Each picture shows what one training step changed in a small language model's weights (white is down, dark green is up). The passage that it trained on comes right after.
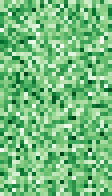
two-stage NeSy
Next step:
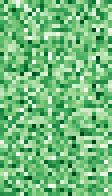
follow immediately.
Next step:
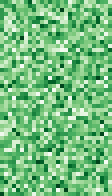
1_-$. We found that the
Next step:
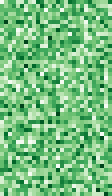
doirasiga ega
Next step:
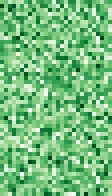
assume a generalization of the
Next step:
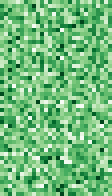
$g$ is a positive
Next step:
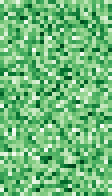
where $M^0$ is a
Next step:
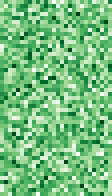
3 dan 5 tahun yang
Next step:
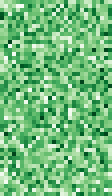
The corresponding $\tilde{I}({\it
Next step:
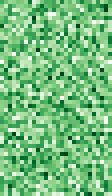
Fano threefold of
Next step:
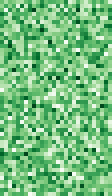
following formula: \bea
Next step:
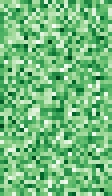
three sample values of the scale
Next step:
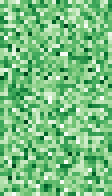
test case involving a
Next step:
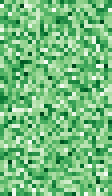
advantage of constructing
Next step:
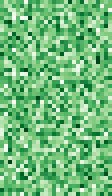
will either arise in this
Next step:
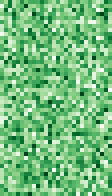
Universit\`{a} del
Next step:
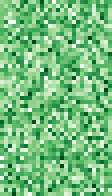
da Avaliação Mensal de
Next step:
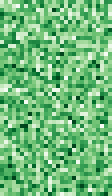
creatures. [...] The
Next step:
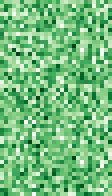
this should guarantee
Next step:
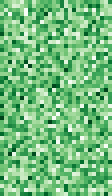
эга. Туризм
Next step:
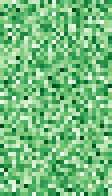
the main geometric construction on which
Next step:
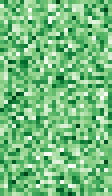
connection forms are real for the
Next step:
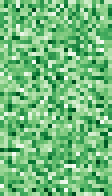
generalized both of these results to the
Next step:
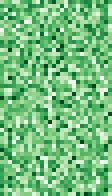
by $f$ its length function,
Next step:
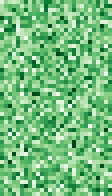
Bäche und
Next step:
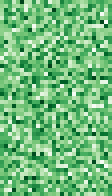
Unidos. 22.
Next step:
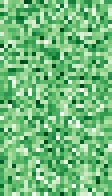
write $E<F$ if
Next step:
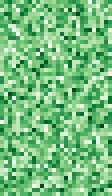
as shown in fig 5. Fig
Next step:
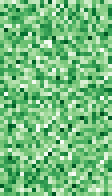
the limit $k\to
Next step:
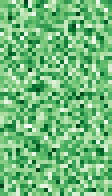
called a Schur multiplier
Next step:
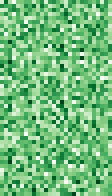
on $G$ or any of its
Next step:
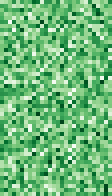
años de ambos
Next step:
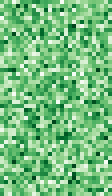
small contribute more to the
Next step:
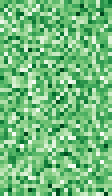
of the finite resolution of the grid
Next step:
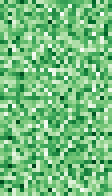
Maker and Breaker can
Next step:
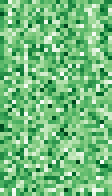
- \\ \hline \end{tabular}
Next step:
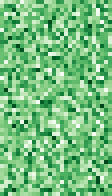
decade when the adaptive
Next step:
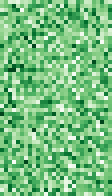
that such a map is the restriction
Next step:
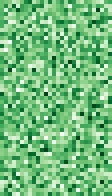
sums. For fixed $n$,
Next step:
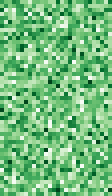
neural network model compression
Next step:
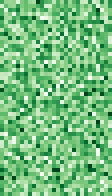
achieves $1.53
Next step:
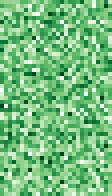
spectrum of a 100GeV
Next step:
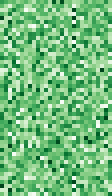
consists of $n+1$
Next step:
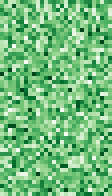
and when do freshwater
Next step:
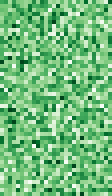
each lens geometry but also to
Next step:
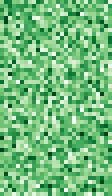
contained a little
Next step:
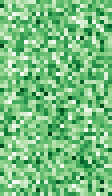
No quisisteis
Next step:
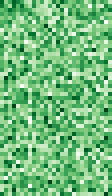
Shunday ekan,
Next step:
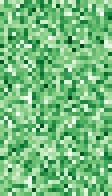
trabajo individualizado
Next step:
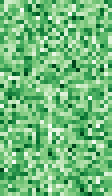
de date, funcțional
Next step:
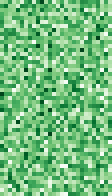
fluxo está associada
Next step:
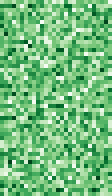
end of Section 3.1.} The
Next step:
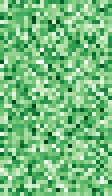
see also \cite{BL}). In
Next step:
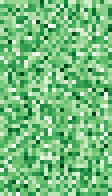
interfaces does not match with
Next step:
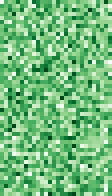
space is $\Theta$-discrete
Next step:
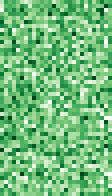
Scientific progress.
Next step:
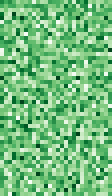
,\nonumber \end{eqnarray} where
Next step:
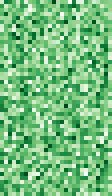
is for red giants and the
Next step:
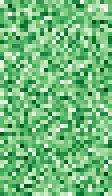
the jam-flow state, the
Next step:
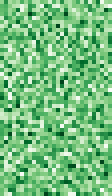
space of the brain -
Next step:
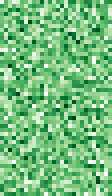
of SEDs which is
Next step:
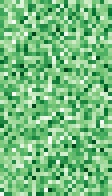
Медіана –
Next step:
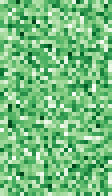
Presence in VR} VR
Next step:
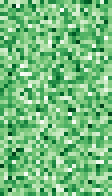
or parameters are used in the equations
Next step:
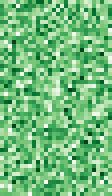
à laquelle la
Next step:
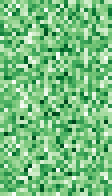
но и развитию
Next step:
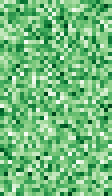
When the matrix $A$ can
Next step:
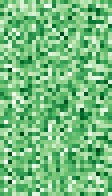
consistent en des observations
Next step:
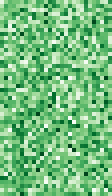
haberse declarada la
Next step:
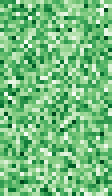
projection onto the column space
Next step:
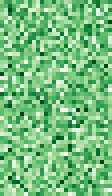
simple algebras in these classes.
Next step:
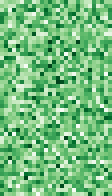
Idiotie und
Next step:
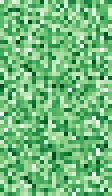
of galaxy mergers
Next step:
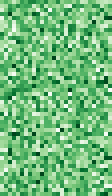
from 3 to 10, in this
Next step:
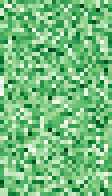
2g}$. The coordinates of
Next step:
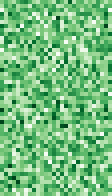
the input argument (real
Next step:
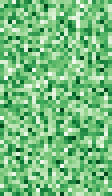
of matter fields is large
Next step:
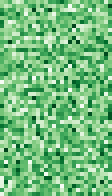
$U$-Induced Partition
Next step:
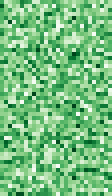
spontaneous emission
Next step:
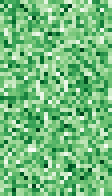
in the bulk, producing a
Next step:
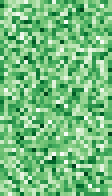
research. Without his
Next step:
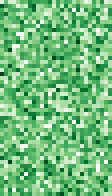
be seen to leave the
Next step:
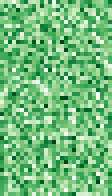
the underlying spaces.
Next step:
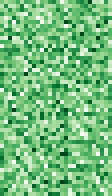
inductively coupled to each other
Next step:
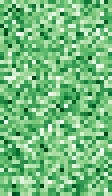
are computationally expensive
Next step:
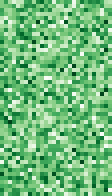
y políticas, a partir
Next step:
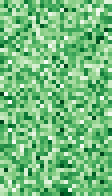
exist $k$ sequences
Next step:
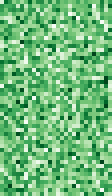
entendimento do processo de
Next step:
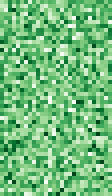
reduced nuclear variables,
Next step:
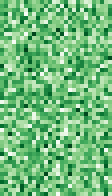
и следить за
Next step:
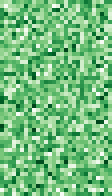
\end{figure} We found that
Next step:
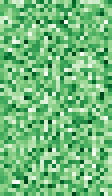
yang dimiliki
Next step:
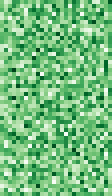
yangicha ma'noda
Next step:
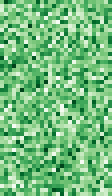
which, despite having
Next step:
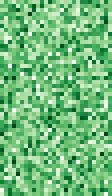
is $v_{\rm mag}
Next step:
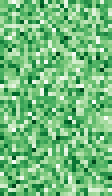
at fixed chemical potential
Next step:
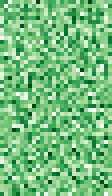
AQSh dollar
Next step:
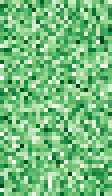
potential responds in a very
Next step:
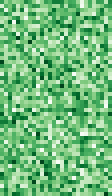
is executed, the
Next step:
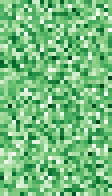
introducing sutures as needed
